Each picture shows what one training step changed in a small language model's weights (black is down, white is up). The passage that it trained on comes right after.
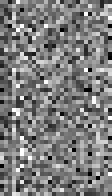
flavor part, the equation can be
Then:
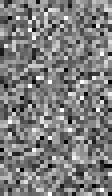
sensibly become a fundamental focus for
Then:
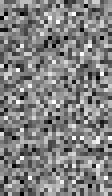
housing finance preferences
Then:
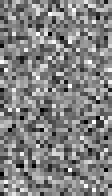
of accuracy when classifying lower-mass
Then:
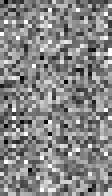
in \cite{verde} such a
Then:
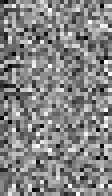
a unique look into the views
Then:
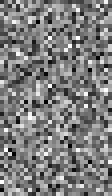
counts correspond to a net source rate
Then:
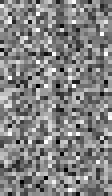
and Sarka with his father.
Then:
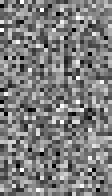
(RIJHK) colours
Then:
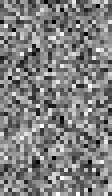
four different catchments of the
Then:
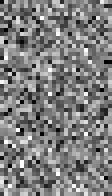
For the CP conjugate decay
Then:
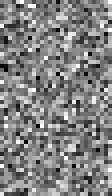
heterostructures are considered in this
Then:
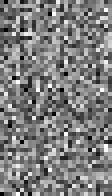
the secret key that is used to
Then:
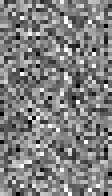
Error propagation of
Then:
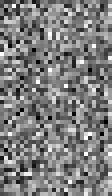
the legal field or have academic experience,
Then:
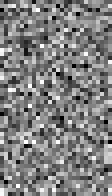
one was in support of the drug,
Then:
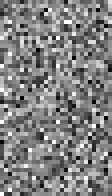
and $\mathbf{n} =
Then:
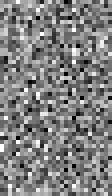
solution to Q1. They denote it
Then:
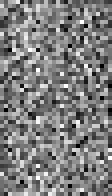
chiral quark soliton model}
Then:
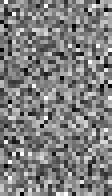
as Fast Retransmit,
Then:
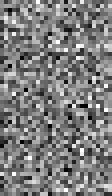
for eight years [2]. In
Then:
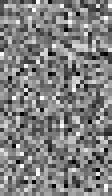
which leads to (14) for
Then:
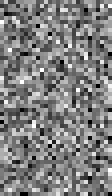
are used for different parts of the
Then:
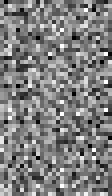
the study The aim of this study is to
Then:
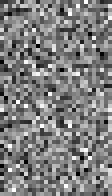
of individuals in the organization is to
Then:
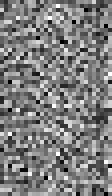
to the success of the project and proved
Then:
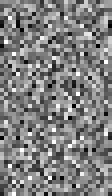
Chern-Simons theory on
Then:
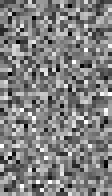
stars (cf. the top panel
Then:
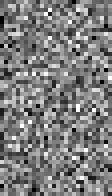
likes him. He is really
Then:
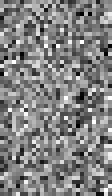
to be necessary. So, many color
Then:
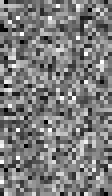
In their opinion they believed
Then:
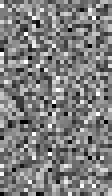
Deliverable Phase 2 –
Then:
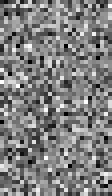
the results for the uniform field by considering
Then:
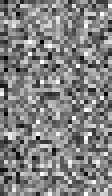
the ground? \end{itemize} In
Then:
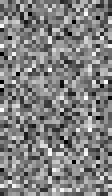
}, y label style={
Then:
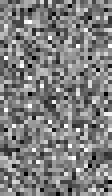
OOC styles are identified according
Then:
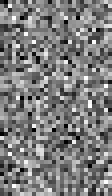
Fig. 1 for the axis
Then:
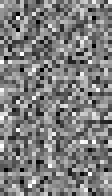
using the Da Vinci Xi
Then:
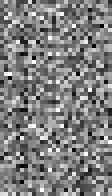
It further states that some needs are more significant
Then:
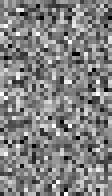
of Contact (incl.
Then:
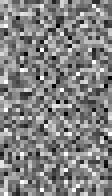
and *Curvularia
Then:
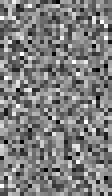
(SAEM). To pay this
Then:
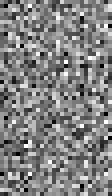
model of membrane is the continuous
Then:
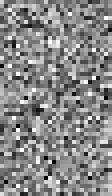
incorporating 5-8 persons
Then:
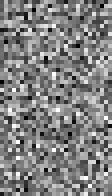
the $\eta$ meson is identified via
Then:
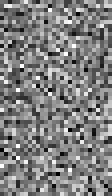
wt % is in the form of long
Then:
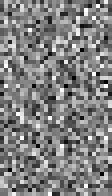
range for a given source time interval
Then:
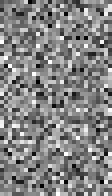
parameters, Mean Absolute
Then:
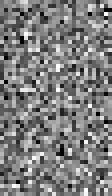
Let's define the rate of
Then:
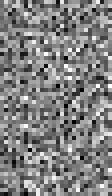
and Mercury’s
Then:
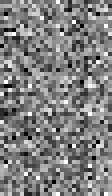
a result sacrifice higher quality
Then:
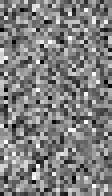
update. The transition of countries from real
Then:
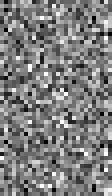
use drawings, pictures.
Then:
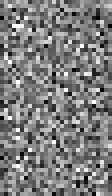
big enough that no wave
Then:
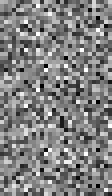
and functionality of the tool.}
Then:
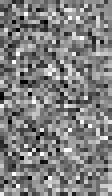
in maths class 203 and other
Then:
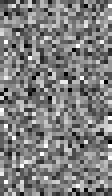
the main results of the paper, where we
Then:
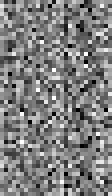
baselines. (d)
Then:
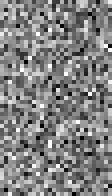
Gnathang. These areas have
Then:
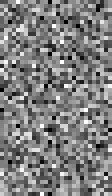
while light blue region represents the confidence
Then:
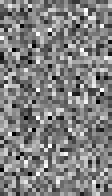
is used to determine the relationship between two variables
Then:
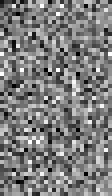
the six independent 2$\times$2
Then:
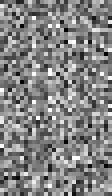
what wellbeing means for them and which
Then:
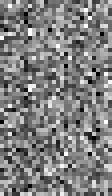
a sequence is indicated by the lower
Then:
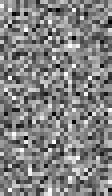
report of the carnivorous
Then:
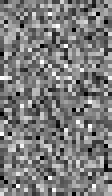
following vignettes in section E and
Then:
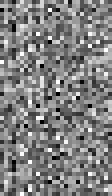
We also mask pixels with values
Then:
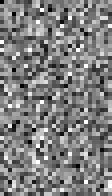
218.133, respectively. The
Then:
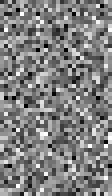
frame. The canonical potential in the
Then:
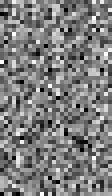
measurement A crucial step during data
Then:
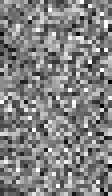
and tail are item entities.
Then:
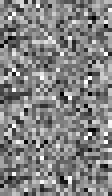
of new descriptors in a
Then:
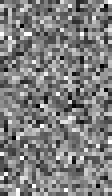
downsampled data. To generate more
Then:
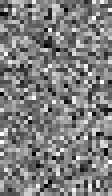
is crucial for the LKF
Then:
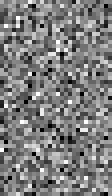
be used to exchange CAD files on
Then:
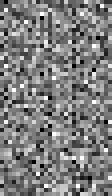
method of teaching. During the process
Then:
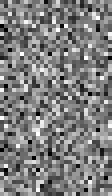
Inconsistency of Type-A
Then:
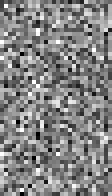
its highest level of 78.1 %
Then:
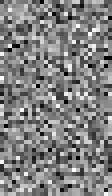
from the 21st of April
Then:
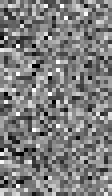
large as 2 in deformed
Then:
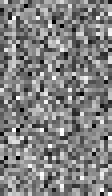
have been detected. By contrast, other
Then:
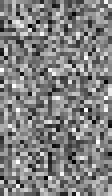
fermion matrix propagators in the presence
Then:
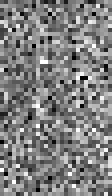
- Multi-wire proportional
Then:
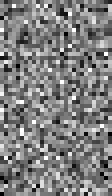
of the attack. However, we find our
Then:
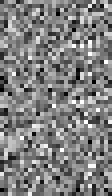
Hong Kong*, Journal of
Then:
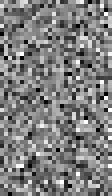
(D) Relative net
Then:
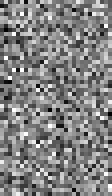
the coast of Japan on
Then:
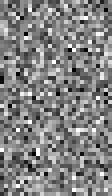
been found to accumulate during school years
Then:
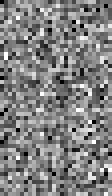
Discussion Reduction studies
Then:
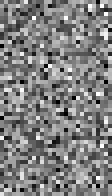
and 80°C wet with
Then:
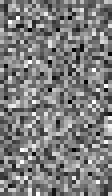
logarithm approximation would be,
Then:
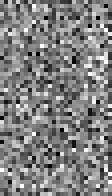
random variable $(X_1,
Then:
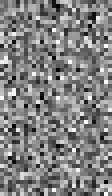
min. The solid benzoyl
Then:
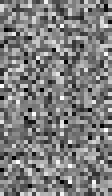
a sequence or network of algorithmic
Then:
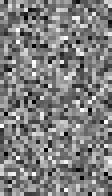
key result is finally obtained: in every
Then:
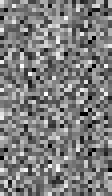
have simple design, do not require
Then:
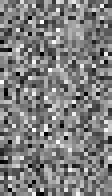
counterexample, let us
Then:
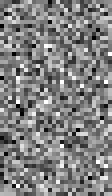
collective energy in a hypergraph.
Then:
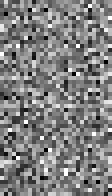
emotions and motivation in language
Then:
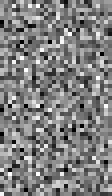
structure with lower central surface brightness.
